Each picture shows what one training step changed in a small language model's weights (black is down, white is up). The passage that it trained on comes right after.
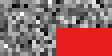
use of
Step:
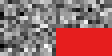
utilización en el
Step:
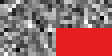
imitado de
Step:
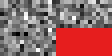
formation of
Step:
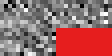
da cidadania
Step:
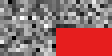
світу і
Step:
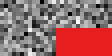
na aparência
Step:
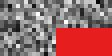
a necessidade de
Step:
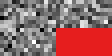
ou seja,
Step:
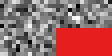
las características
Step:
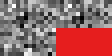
conhecidos e
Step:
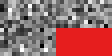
documentos de
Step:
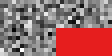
quando utilizado
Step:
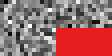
la moneda
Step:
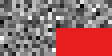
mansub bir
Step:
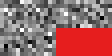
violação aos
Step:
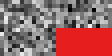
olduğu gibi
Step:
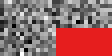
will develop in the
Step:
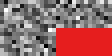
de seu processo de
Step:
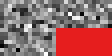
la información
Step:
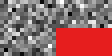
os seus
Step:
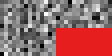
turlari uchun
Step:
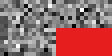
Republic of
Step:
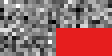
un justo
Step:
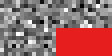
objetivo primário
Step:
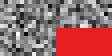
no quesito de
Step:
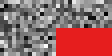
хотя и
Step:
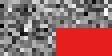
los casos para
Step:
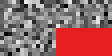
para a pesquisa
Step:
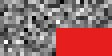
ako v
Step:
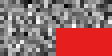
murder of
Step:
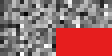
децу и
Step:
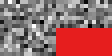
pride e
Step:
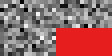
muhim ilmiy
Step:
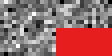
Ide atau
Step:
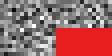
tempo, e
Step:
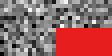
retenue et
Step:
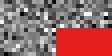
Dampak dari
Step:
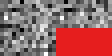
модель знаний
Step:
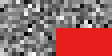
pracy na co
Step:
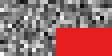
ve çevre
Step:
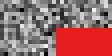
hat, gibt
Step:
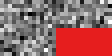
Fall aus
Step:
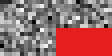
jarak ±
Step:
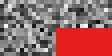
la que se
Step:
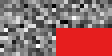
da população
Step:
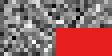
no se sabe
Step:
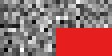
на хори
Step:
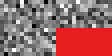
1 Rumus
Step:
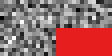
dar, die das
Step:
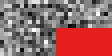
to Values
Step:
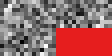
de la empresa
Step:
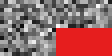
com a participação
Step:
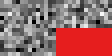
lugares do
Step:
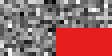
Crop and
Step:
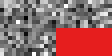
del tutto
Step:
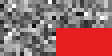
de P con 10
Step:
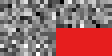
et des modes
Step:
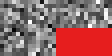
sua definição
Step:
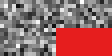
Rio de
